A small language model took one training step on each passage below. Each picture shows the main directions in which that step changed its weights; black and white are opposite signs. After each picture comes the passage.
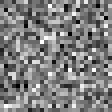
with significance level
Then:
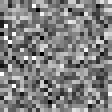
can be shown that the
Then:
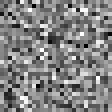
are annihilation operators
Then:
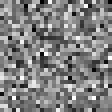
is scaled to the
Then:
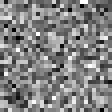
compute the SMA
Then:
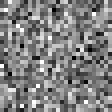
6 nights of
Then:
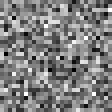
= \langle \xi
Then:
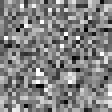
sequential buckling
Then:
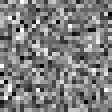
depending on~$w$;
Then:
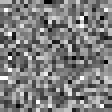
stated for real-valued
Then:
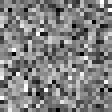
DR2 values are
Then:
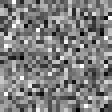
We announce
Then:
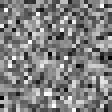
During the second
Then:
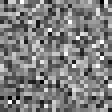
to it were computed based
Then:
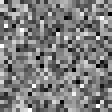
The lightest scalar
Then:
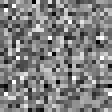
& X\times Y
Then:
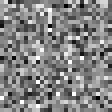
to parallelize. It
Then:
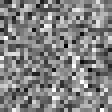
code is in a mode
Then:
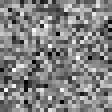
is divided into two
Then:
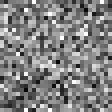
the Wilson
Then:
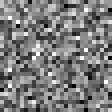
on some part of the
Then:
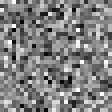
neutral pions especially in
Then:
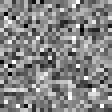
that the above improved
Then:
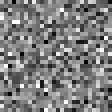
can take $M$
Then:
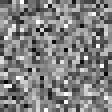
bracket on
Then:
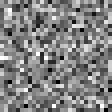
on the quark mass any
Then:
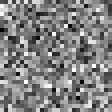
as: maximum eigenvalues in
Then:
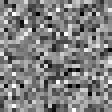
from $S$ to
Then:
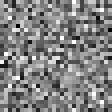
signal variation of the
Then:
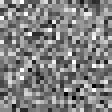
technique as above, we
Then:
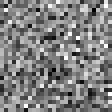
with the DDHF
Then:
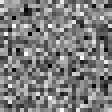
said, ``Der
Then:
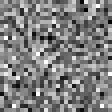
the number of active waves
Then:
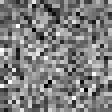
the perturbative fixed point
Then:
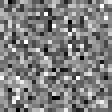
\text{ for }
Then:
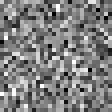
However, a classical scale
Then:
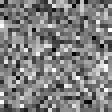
the whole universe.
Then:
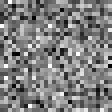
complexes. In
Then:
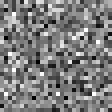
principal indices are
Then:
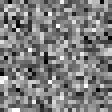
vector space. Using a
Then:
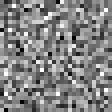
interest in techniques that automatically
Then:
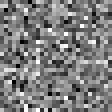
Multigrid algorithm
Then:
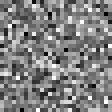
the supersingular points,
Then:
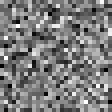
the transition dipole vector
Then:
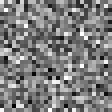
extragalactic origin.
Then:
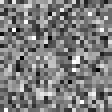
polar scattering angle into the
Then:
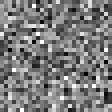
factor even exceeds that
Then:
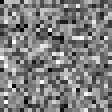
an exact sequence in the
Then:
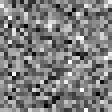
\) such that
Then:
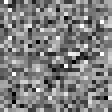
$G$ acting
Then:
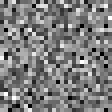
GS abundance mixture
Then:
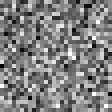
quantitative models of the
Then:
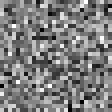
the bottom are for 18
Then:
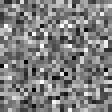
stability estimate in Theorem
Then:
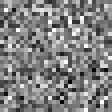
times for the energy density
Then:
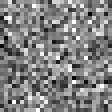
any cases a formal solution
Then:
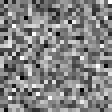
the errors that have been
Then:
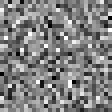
be straightforwardly implemented in
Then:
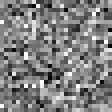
\in \ind
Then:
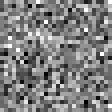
local geometric properties in the
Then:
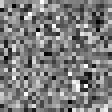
master curve is
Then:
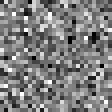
can complete the \newline
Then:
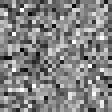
line represents the photometric
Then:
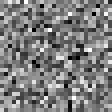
of initial data for which
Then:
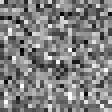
briefly review the
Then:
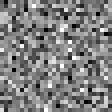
cuvette was
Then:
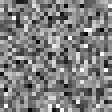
energy band $y
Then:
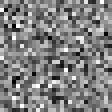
a compact metric space
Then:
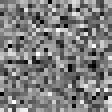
to yield the best
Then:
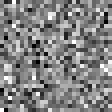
parameters than the problems that
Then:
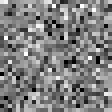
level & 6 level \\
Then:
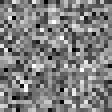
for $k =
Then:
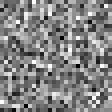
would cause some of the
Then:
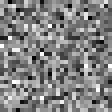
can be bounded in a
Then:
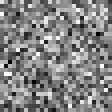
normalised with respect to
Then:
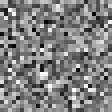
that is foundational for
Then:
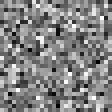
the particle production and the
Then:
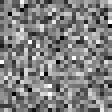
get into the contour of
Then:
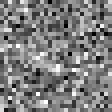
simple to check that the
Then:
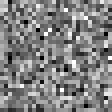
If we interpret these
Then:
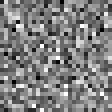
obliquity through
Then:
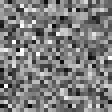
we compare the proposed network
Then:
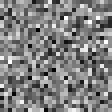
Let $\phi$ be
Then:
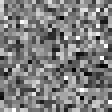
infinite graphs with expansion
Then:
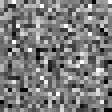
are obtained by using the
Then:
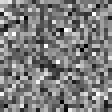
the polynomial degree (when
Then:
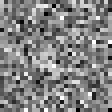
the familiar
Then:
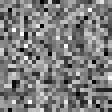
$\lambda$ is introduced
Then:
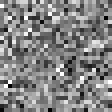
of the static radius.
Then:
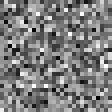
of $T$ in
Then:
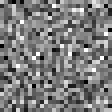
be an ideal of
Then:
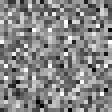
tries to counter the
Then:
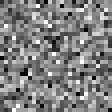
agent $i
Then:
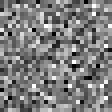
from dynamic programming or
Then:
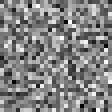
explicit the effect of the
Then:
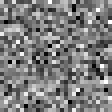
field and the auxiliary
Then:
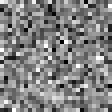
a quark or gluon
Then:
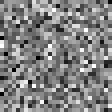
the relative frequency of
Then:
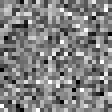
construction there are $2
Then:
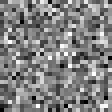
to the electron neutrino
